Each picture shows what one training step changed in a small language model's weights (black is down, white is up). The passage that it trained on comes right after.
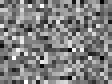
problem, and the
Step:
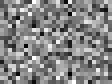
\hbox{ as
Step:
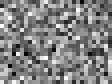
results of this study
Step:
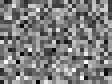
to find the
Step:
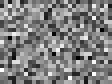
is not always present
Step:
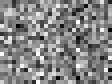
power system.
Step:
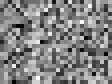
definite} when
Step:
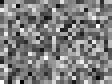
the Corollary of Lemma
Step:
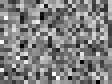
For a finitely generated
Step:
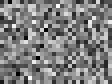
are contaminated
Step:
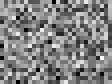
stored per event if
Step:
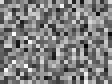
issues to package
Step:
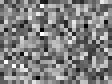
molecules, and
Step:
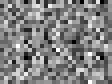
holds for trees with
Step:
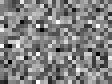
grid (blue
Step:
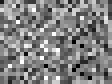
the chemical potential
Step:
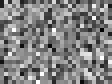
is a matrix of
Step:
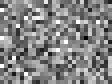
three-point function
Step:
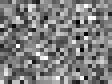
positive ground state of
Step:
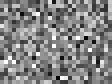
replace the momentum dependent
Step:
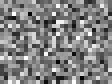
its surface -a
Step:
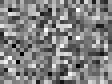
this case the
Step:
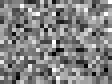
monolayers since
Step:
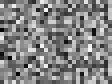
further spectral studies were
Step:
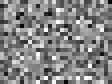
b . The function
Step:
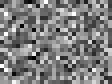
of course, the
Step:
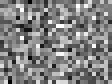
promising for
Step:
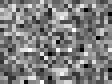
one can show that
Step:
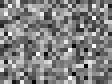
is determined as
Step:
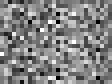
fear of missing
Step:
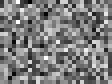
in spite of
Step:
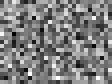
a purely
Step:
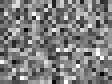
presented (talk
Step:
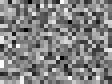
including being or having
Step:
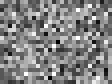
Geometric versus projection
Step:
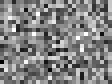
overall dimension with
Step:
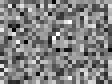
coefficients. We thus
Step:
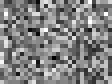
Group of animals
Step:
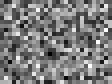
to show that
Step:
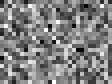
that distance. The
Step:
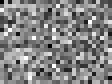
are the numerical
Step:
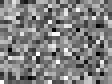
a severe constraint on
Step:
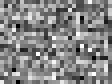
combinatorial problems with
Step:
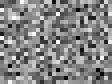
error. In this
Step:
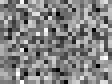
$$ Sometimes we
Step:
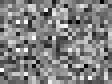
so the plastic
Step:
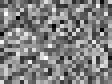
group of a shift
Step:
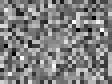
assignments either have
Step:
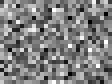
the next section.
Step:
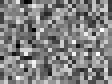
for the connecting
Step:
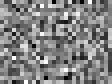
languages, like
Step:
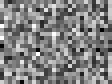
useful information and
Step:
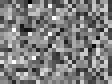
into a sum of
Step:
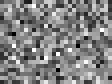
at any pump,
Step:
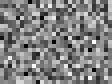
during the First
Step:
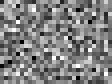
the solid ion
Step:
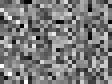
and ICT
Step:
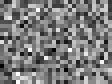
to find a constant
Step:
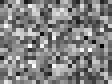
that the triangle
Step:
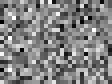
transfer performance.
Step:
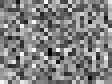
The results show that
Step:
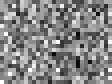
standard results about
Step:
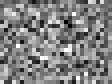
advection processes of
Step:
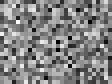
the required increase,
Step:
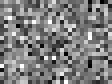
Up to
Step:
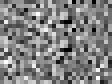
parts of the
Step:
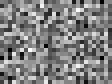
system are related to
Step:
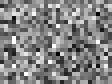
which provides an equal
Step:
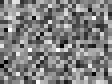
a minimally
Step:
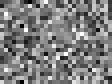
of fault
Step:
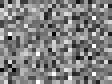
is not due to
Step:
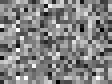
detailed in the
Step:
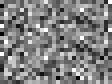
direction) of
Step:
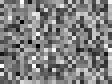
classification [2]
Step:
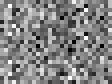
contribution would come from
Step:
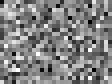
the set of all
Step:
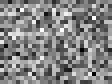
be generated as a
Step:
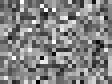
In addition, the
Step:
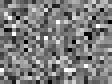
was selected to give
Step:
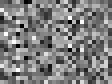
and all the
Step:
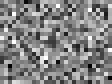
1 shows some of
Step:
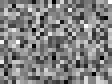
play a crucial role
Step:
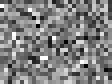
take one of three
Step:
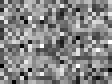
canonical isomorphism is
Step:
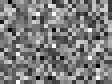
taking into account the
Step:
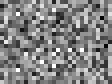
map. One
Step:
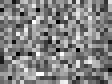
same model gave
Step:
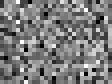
in Persian to
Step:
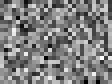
to a professional
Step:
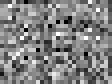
may be vertified
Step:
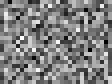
includes 80 samples in
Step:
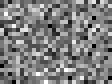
is designed to measure
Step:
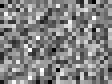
objective is to
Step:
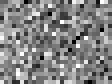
if each control point
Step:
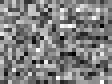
this infimum
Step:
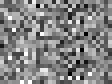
size and shape,
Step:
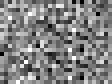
results can be considered
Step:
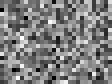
Cauchy problem
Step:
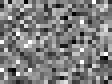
$G$ coincides
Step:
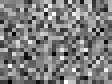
working at James
